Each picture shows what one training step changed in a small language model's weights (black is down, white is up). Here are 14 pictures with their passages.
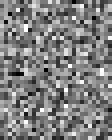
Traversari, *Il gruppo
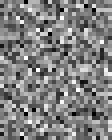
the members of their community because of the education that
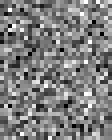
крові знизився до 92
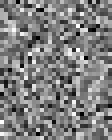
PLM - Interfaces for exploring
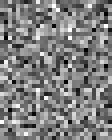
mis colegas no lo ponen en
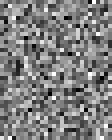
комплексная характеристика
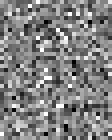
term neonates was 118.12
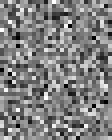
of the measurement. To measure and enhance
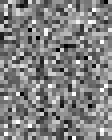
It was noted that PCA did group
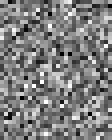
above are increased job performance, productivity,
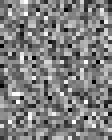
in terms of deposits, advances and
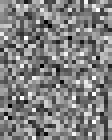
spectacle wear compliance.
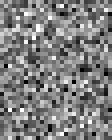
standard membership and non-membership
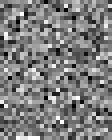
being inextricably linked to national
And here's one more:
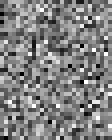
percakapan sebelumnya si
